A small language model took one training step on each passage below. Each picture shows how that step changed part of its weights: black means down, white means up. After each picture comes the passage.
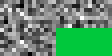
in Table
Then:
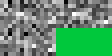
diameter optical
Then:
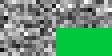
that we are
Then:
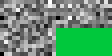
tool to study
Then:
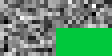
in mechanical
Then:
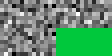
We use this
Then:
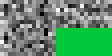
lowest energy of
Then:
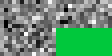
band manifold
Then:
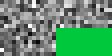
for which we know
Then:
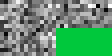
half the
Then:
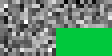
of the PA
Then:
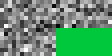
well as the
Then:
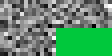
In addition to the
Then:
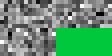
the excitation
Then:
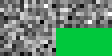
by SEM
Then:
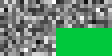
bin in the
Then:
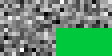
decays. The
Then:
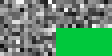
expectation value
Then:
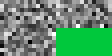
was equal to
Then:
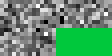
of nuclear
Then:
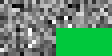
construction of
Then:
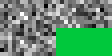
After equating
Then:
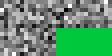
effect on the observed
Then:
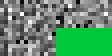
Note on
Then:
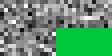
phases. The
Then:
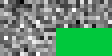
using anvil
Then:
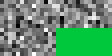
two collision
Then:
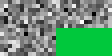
of the scalar
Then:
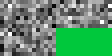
models. \item
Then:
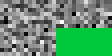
in the last
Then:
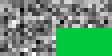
point, in the
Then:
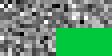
elementary quantum
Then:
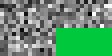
a spike
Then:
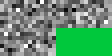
emotions of
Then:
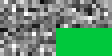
procedure is
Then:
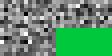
the same way
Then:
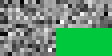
the JQP
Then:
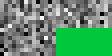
its experimental
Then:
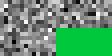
of traffic
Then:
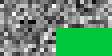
the companion
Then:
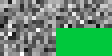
and second peaks
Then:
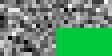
results for $\beta
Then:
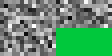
this way we
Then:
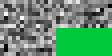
infer that
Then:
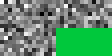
different information about the
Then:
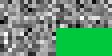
the solution as
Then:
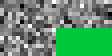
volume $\Delta
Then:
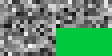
shape to
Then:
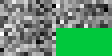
that the rate of
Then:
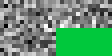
any $r
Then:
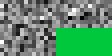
the same title
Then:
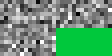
the generic equation
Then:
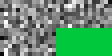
offset from
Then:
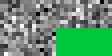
that underlies
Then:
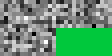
the specific form
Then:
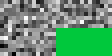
and the increase
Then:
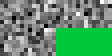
Ref &
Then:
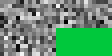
methods have
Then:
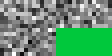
is measured by
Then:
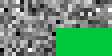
region are allowed
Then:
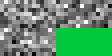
is sufficient
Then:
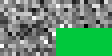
is contained in
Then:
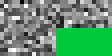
on it.
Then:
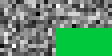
-- how to
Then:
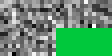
will therefore be
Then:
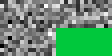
transforms to
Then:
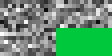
and connect the
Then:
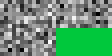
the contribution that
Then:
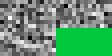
measure the spins
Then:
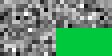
galaxy is
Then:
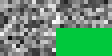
and can thereby
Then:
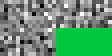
f}$ which
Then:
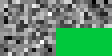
of having
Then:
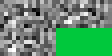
since it does not
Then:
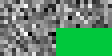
The results shown here
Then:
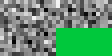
is increasingly
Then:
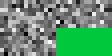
this paper, a
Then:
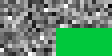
correlates more
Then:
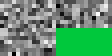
to break
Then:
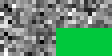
showed that the
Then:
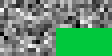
simulated data shown
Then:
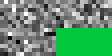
power law is
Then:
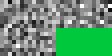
and momentum.
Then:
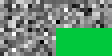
right) in
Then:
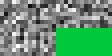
typical structure.
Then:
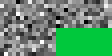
seems to
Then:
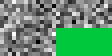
that the distances
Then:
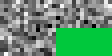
relic density to
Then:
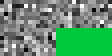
smaller. For
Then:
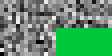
respect to
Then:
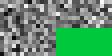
laser and
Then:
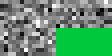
of iterations
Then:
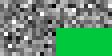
evidence of
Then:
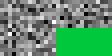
general nonlinear
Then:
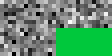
a level crossing
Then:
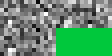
noise, and it
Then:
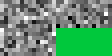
in the electron frame
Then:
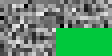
standard versions
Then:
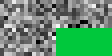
that the optimal
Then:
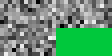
the sampling
